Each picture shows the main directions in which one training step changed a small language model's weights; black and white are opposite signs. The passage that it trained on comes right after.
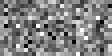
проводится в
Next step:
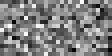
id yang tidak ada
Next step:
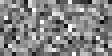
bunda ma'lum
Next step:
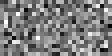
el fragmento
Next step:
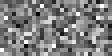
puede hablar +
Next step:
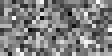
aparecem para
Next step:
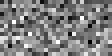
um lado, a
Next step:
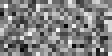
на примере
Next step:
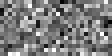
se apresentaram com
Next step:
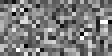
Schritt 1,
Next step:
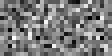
bosh maqsadi —
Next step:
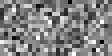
va Markaziy
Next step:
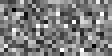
Rio. O mesmo
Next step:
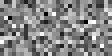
con l'IA
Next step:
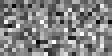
umumiy mazmunida
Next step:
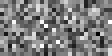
видел и не
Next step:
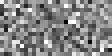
Pm genlari bor
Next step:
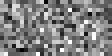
convite e
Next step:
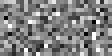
respective. 2.
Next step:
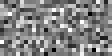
и инноваций.
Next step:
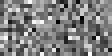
uchta ustuvor
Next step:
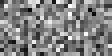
de profissionais
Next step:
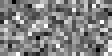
uma disposição para
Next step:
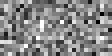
va kasbiy faoliyatga
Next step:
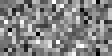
лише певний
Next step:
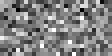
Acesso em: 19
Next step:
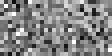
har bir bobning
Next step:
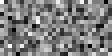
облік також
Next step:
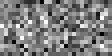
una causa
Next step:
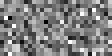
yo'nalishlardan biri
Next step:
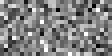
das inundações
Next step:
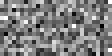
разработке не
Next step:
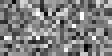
copies is
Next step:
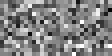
constituirão em
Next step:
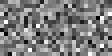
para las cuatro
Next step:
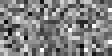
Fritz, und
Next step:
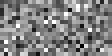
dalam Konvensi
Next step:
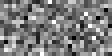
politica e sociale
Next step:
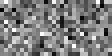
performanța are
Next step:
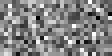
soʻzlar tilda
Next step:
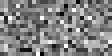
nutqiy namunasi
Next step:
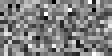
el sistema como un
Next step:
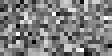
um ato de
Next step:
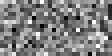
ещё в
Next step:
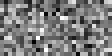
features of
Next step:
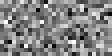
book that is
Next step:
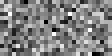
ўқигани бир
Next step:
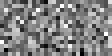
formed the textual
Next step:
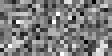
развития интереса к
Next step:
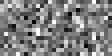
rezervi u
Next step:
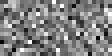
is also used
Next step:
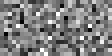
тому цей процес
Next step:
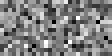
Vitamin D
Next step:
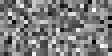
utiliza el
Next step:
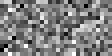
lo que representa una
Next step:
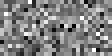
общества. Роль
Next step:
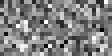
ta‘lim samaradorligini
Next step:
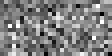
أن للتراث
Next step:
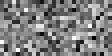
scatena tra
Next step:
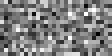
vez por semana por
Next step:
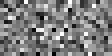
den Nutzen der
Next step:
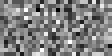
reprenons nos
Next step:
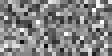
of development of the
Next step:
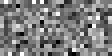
belgilash esa shu
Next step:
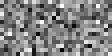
dinamikaga ega
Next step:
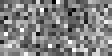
ham adabiyot darslarida
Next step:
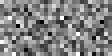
bog'langan holda
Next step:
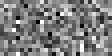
kuchli. Ularni
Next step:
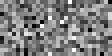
20 yil avval biz
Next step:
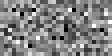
menos puedan
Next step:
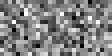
как реальное
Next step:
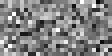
orqali idroklangan holda
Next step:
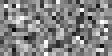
не оставляют
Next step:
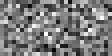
El tema se
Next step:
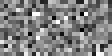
expected to
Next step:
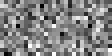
исследования на основе
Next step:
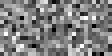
явления или
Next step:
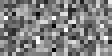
tillar soni
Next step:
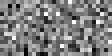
sistema. As
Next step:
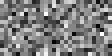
Узбекистан //
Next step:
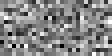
on the different
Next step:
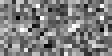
pueden compartirse
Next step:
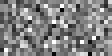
and the United
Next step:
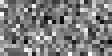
دراسة عيد
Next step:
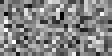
kreatif dan
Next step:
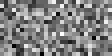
legislation of
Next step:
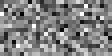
la historia donde
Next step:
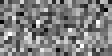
Meleha K.,
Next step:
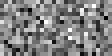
bis zu einer
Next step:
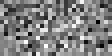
treatment with
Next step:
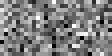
Районы за
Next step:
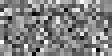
taupes. Le
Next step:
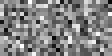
de escuelas
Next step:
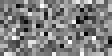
des gaz du
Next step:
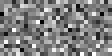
Digital. No
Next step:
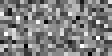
a pesquisa, foram
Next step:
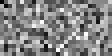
una tecnología que
